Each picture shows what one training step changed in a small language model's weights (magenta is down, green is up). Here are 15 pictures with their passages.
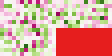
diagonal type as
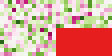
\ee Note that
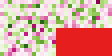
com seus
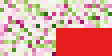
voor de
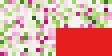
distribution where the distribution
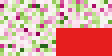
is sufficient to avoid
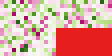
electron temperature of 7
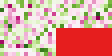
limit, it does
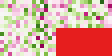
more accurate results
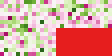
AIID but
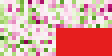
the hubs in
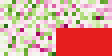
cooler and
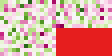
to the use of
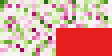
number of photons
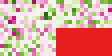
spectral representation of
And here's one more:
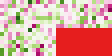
the loss only
